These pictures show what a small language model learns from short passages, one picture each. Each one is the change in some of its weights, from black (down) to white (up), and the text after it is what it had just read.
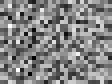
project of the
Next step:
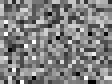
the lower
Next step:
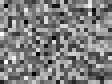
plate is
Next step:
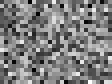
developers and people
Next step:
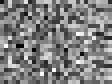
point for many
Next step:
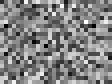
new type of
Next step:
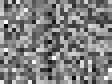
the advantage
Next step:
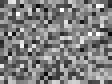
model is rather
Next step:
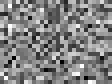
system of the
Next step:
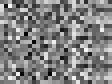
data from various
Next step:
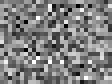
all known to
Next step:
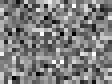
common facial
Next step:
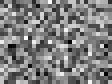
be defined as
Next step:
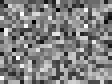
and durability
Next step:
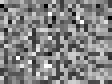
whether and
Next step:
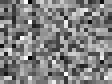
in this area because
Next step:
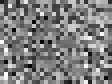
capacity on the
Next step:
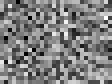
data were handled
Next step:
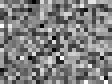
resistance during
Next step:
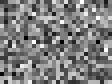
in Aqua
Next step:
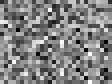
to a significant
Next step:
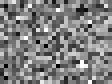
gave me an
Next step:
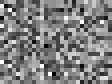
signal at
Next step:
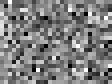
as an effective
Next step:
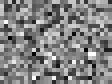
the Research
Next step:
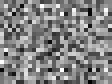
the panel
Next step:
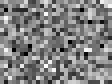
2nd report
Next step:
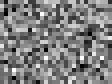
countries have
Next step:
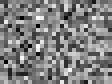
had worked on
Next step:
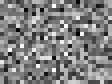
surface roughness
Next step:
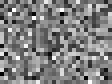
a rich
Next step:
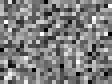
the challenge
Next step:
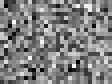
State To what
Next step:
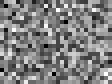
al was novel
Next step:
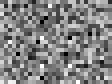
efficiency of
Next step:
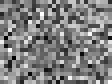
show that the
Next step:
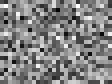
market of
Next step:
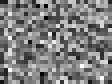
functions, such
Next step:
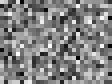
for disaster
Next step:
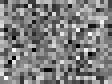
costs for the
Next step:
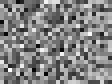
Rust 1B
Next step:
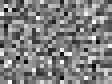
still required
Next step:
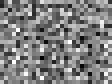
will be a
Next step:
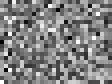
Father 97
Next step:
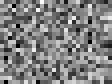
software used
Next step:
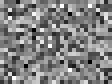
can significantly impact
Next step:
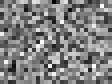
central place
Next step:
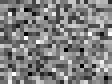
Algorithm 5
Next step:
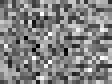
than 1 when the
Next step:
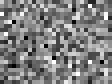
It seems
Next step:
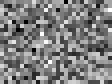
1). Figure
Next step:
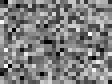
context, the
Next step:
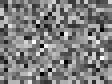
more media,
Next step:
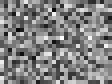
action research to
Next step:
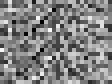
need to be
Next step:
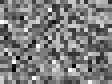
to study its
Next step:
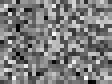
The data were
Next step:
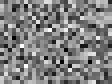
high reliability
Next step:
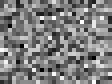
to write
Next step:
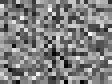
other way to
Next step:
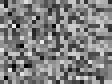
for Initial
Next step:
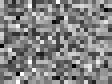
demand for
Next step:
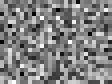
of peace.*
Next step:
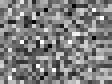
corresponding solar
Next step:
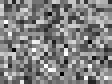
the period of 2
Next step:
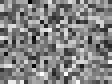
approach of text
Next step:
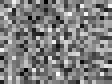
lead time. The
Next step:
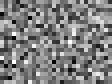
were classified
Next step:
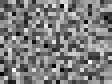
no change was found
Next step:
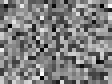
formation of
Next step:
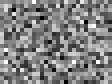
the constraint
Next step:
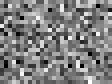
be compounded
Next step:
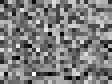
was evaluated from
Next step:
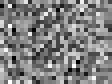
on different forms
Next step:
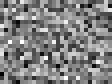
et al.,
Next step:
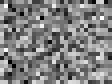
the HBP
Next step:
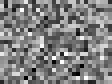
structure of all these
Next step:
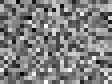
was performed using
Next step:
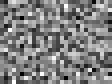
is modeled by
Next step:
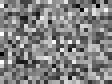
basic security
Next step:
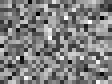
only hinders
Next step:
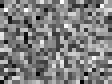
class allows
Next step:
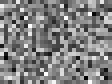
a learning rate of
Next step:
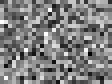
to the knowledge and
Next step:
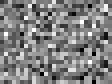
more advanced
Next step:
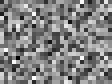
the study.
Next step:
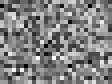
more percentage
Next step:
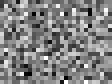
the parent
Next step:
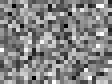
and translations
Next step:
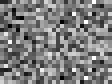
As suggested
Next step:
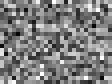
stage of the
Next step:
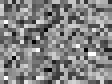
the development of the
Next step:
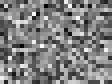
asked by
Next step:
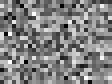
data from publicly
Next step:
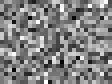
of the soil was
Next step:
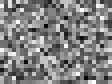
of problem-based
